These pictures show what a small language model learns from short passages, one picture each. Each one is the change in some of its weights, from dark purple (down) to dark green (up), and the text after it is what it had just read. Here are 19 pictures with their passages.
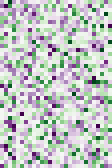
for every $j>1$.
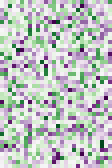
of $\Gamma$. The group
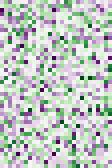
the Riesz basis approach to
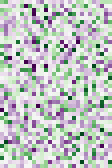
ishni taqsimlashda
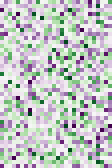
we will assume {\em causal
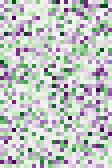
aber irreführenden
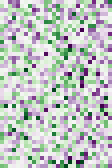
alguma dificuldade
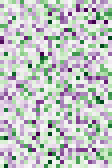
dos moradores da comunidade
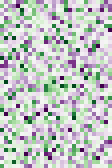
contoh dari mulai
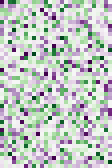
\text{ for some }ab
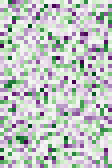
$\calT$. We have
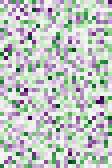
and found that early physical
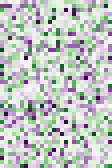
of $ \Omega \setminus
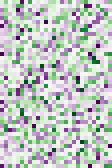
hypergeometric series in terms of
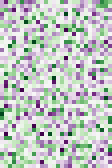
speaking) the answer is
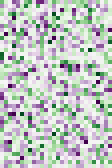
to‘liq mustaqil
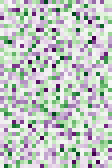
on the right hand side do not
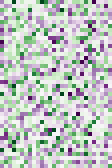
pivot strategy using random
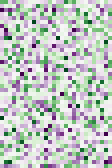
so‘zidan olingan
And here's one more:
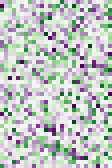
educational strategy for the development of
